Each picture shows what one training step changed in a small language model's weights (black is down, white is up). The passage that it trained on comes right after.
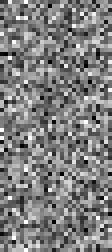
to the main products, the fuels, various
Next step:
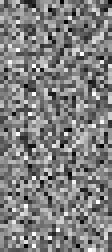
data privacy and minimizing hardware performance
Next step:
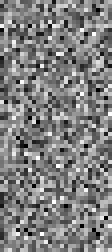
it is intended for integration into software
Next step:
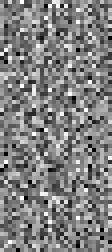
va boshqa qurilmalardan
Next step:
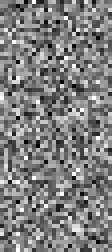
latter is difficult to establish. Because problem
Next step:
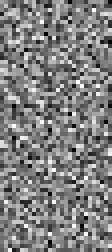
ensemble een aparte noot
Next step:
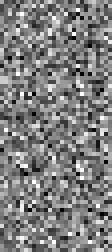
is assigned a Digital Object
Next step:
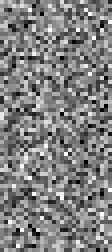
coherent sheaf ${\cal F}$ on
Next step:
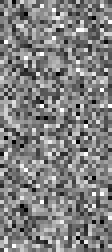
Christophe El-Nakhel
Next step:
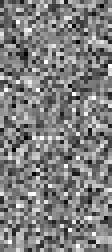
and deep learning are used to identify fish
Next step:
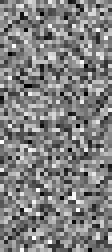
orthant} As before, we suppose that the
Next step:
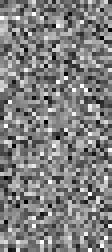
ring $\bZ_v$. This subgroup
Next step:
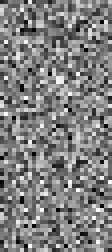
$\cdot$ Thus $$ \hat g \cdot \hat
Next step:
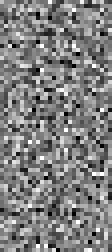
талаб билдириш учун
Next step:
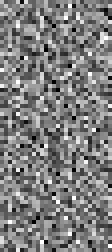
o'quvchilar turli
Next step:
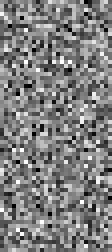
minerals were done in line with standard procedures
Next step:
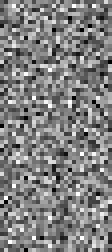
exits an optimal stationary control path
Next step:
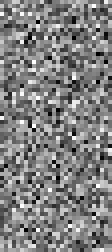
prevalence in college students // The
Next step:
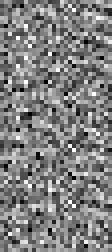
education "is not an issue anymore but it
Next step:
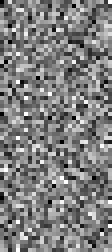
equal $\pm 1, \pm \mathrm{i},
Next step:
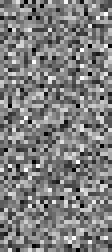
a la *Filosofía del
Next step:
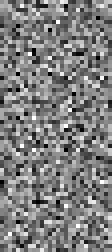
- Conducted **comparative analysis** against
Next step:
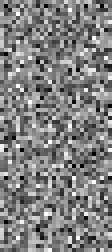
in 2018, parents with children studying from
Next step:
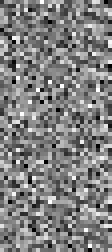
role of entrepreneurs also required
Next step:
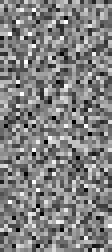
mixtures needs to take into account below
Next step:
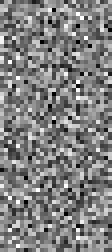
Dynamic Suite, and so on.
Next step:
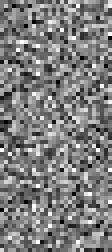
subject to harmonising input parameters
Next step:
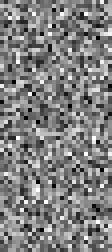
by Zamit *et al.* [20]
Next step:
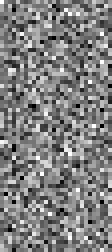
globally Lipschitz setting. We
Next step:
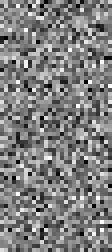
inqirozi davom
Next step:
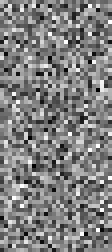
anno. Occorre considerare che
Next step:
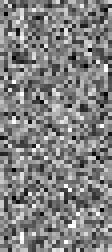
classification across all cases. In contrast to previous
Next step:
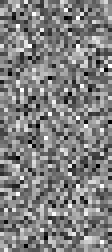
the customer, product, process and supply chain
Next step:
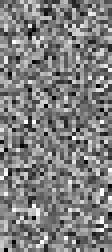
to upper manager because he is key player
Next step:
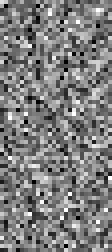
convergence, wall clock time and memory
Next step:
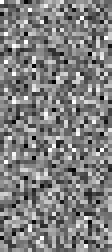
\end{pro} {\it Proof.} To prove
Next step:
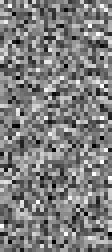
the fear and recovered completely.
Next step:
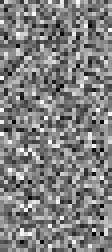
образом тем, что в
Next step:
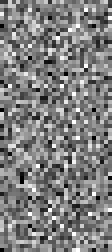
limitations. The positive attitude includes the
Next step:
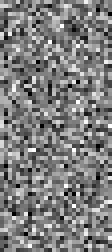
agreement to participate in the study. Subjects
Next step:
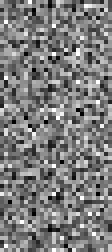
у левого желудочка
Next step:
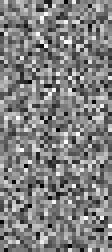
’76, nuestro pensador
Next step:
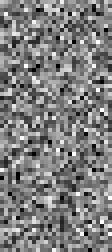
reconhecimento de uma outra união
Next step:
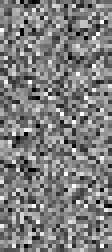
uniformly distributed in $K$ is an
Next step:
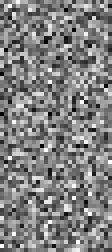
public events to promote the project and
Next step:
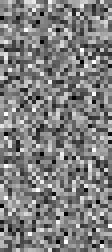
donne 314,2 coudées,
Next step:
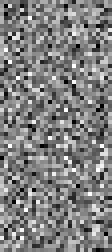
shown to be a factor map for which there exists no
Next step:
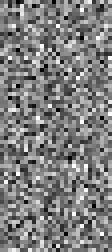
kabi, uni bo'yoqda
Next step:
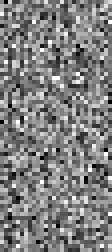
a complete graph. \begin{theorem}
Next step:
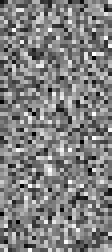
a subspace of $X_1^* \oplus
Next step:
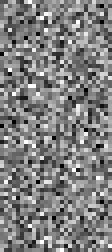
4. Ilmiddinovich, Q.
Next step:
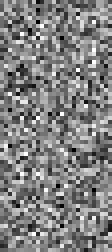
order of the quadratic collision term defined in
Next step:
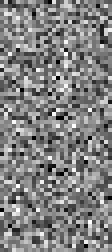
ca să respecte vreun
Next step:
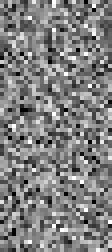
equation (\ref{fslf}) for various parameter values
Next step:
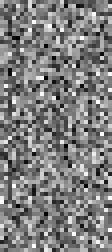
In the special case that $C=kB$ with
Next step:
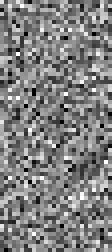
phase has the consequence in the increase of the
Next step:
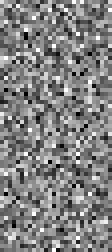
of zinc, (ii) by the application of a
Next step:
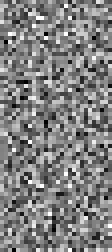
ordinals, and it yields a very easy
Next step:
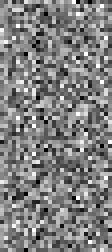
Candela, D. Castelli,
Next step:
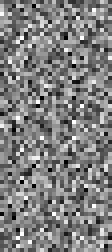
diagnostic accuracy results, which were
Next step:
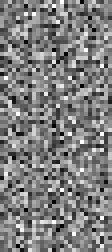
— Ташкент: Фан,
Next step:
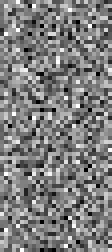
diritti implicati nei casi di
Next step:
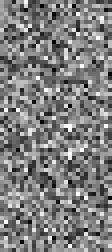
S. B., Oosthuizen F.,
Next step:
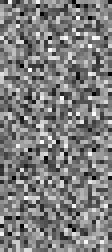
similar to ours. Like our study,
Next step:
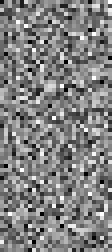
all of them who made it possible for me to complete
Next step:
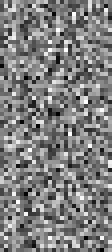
olinmagan. Kommunikativ
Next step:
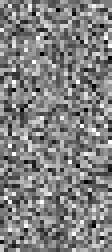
a square-free monomial ideal,
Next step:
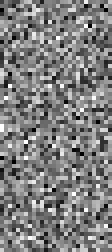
two-dimensional Helmholtz equations,
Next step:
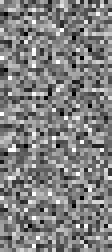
ёки ҳуқуқ унга
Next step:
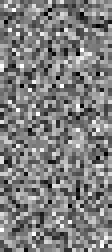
given in \cite{mr:mm}
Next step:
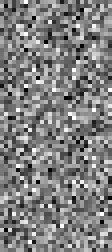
precision accuracy for most of the zeros,
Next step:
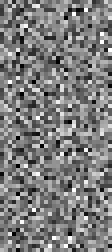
tadbirlarning atoqli oti
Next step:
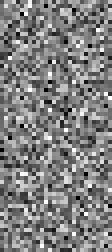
account this data, we propose that the
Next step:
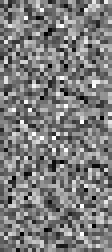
em retorta transmutava. No
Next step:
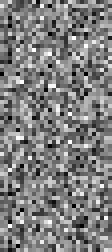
However, the specific analysis that leads to the result
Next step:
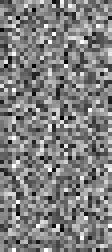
xayotidan va uning jamiyatdagi
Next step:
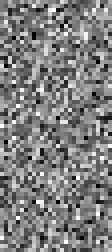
to making a final product with value-added.
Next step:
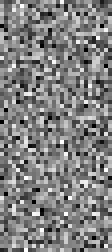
security. This classification is organized around
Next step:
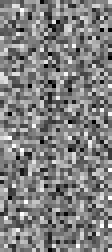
\bv)\bq \varphi +
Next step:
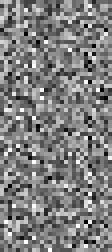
blmnde đrenim gren
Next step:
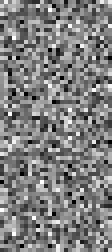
\right\|^2 \right|\rightarrow 0.
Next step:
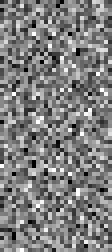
Istiqlolning dastlabki
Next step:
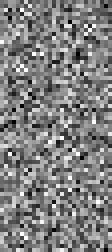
der} -> surname prefix %%
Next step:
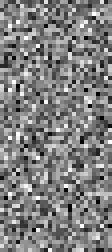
which is found across different languages. In many
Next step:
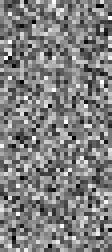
of the naphthalene series. The
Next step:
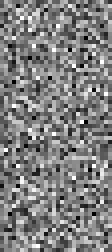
Have seen flies? No [100]
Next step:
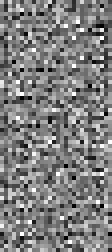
деб ёзган: «ўйин
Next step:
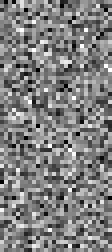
sistemul educațional.
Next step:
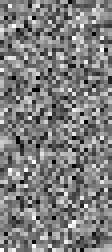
analysis, analyses the influence of human
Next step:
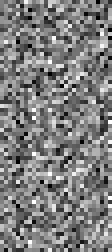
and its mode-2 and mode-3
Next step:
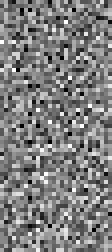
professor adquire as bases
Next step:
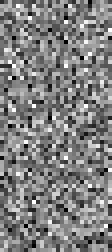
perspective on fundamental questions,
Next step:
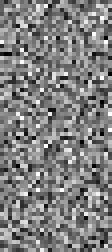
a suspected/ apparent left
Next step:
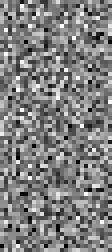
jiddiy xavflardan
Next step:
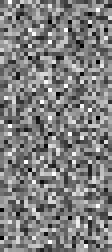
sacrum area) and Al-Eidi
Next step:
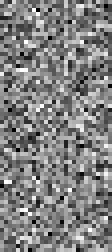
space of their $n^\text{th}$ order
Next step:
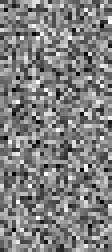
ground for anopheles. The few water
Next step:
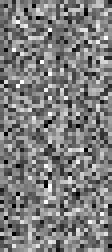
Western Kenya Emily
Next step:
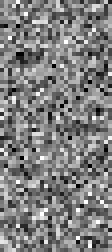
the previous span is perfectly compensated
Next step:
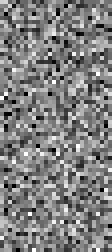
Introduce for every $\varepsilon>0$ and
